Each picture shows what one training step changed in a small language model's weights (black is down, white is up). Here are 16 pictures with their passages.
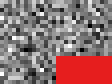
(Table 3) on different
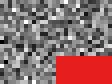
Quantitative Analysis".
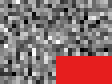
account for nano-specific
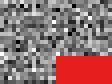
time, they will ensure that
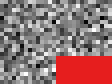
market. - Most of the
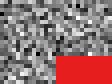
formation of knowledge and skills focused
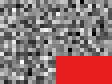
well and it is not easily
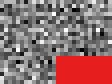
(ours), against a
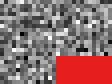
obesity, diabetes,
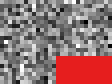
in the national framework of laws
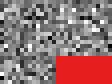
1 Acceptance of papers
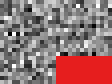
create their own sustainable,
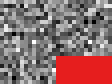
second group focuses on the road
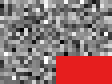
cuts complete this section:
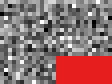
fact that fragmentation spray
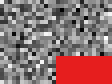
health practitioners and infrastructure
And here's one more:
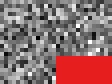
a modicum of food
